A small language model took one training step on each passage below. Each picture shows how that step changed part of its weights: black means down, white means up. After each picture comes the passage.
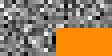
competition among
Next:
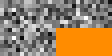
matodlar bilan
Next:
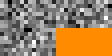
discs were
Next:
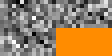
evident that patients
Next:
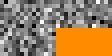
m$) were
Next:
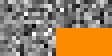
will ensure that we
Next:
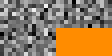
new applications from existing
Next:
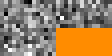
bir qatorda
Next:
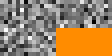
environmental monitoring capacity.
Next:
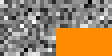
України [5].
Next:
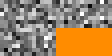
of Indian
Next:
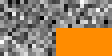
body culture and a
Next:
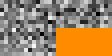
of subjects in
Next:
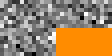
e progressiva do
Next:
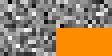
Rittel of
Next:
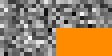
to generate
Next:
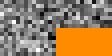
minimaliser les
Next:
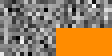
be well characterized
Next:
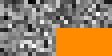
bilan tanishtirish
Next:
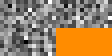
numbers. On
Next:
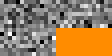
magic, which
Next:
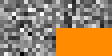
implications in the
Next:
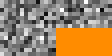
for women and to
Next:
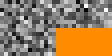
The experiment was carried
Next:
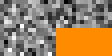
va fiziolog
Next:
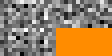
het kan
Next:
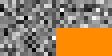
Based on these
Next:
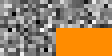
Activity #
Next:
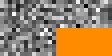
processing in the
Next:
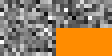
of the heart
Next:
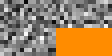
properties and of
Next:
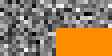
The laser working
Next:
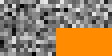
beyond the four
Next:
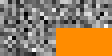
Research Center for
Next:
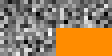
tidak terbatas
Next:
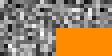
qilish - ✓
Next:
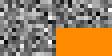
of the same,
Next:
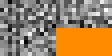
studies of tale
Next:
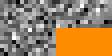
questionnaire and
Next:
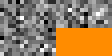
This deliverable provides
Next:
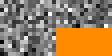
are indicated below:
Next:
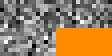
occurs. This
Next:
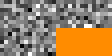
в одном и
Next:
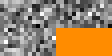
capacidad de
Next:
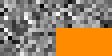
a pesquisa é
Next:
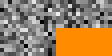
at various bus
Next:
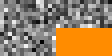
qilib, biz
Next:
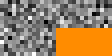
Even the
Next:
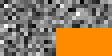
Schema for
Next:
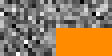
LMS. For
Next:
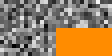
hardware construction The
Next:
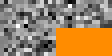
à ansiedade
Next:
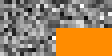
проведения, что
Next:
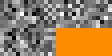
coleta de
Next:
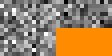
SIPD di
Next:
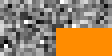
nutq shakllanadi.
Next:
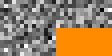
В данной
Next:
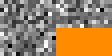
are ready to
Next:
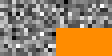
*Journal of
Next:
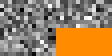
imkonini beradi.
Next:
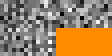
solutions are still proposed
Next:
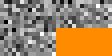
также является то,
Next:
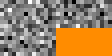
Does the religious
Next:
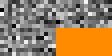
the effectiveness of
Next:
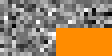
comme les pays
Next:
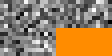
while utilising alternative
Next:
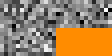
and operational leadership
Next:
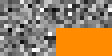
every tissue in
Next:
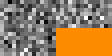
Prompt Service
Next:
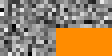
the form of
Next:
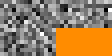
a senior
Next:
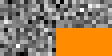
definite, and
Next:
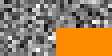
кожи и
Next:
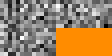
understanding of the political
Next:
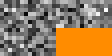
Energy is a critical
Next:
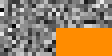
the standard of
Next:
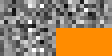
aunque más
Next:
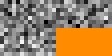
E$ for some
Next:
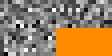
and drones transfer
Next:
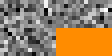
once etc.
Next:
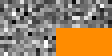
users' own risk
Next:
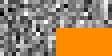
be decisive for
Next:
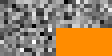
de Jean
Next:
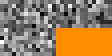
if the niche
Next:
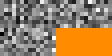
slope, as
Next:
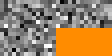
(и это
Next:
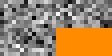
a client
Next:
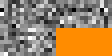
the issues on
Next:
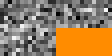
tizimi asosida faoliyat
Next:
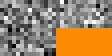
ampliando os
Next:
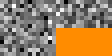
plants with fertilizing
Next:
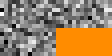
the technological improvements
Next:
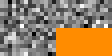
traditional Chinese
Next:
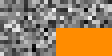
на выходах
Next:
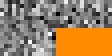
Turkey, as it
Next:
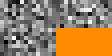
interpreting is
